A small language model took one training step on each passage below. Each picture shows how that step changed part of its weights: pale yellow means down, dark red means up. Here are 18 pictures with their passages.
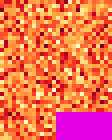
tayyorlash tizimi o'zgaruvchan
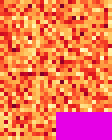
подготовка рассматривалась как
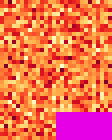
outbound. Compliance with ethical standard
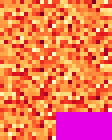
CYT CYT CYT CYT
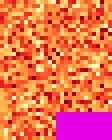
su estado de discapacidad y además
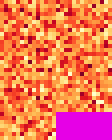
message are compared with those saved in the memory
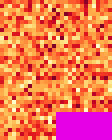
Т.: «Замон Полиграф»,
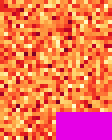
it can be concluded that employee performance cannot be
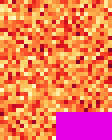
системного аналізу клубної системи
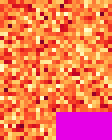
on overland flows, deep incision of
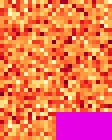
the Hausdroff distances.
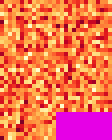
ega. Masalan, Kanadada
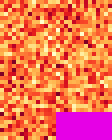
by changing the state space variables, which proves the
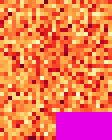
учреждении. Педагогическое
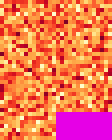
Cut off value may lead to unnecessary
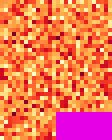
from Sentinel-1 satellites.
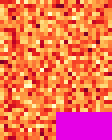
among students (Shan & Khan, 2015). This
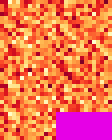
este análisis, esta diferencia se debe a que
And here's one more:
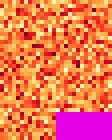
layers which in turn enhanced moisture
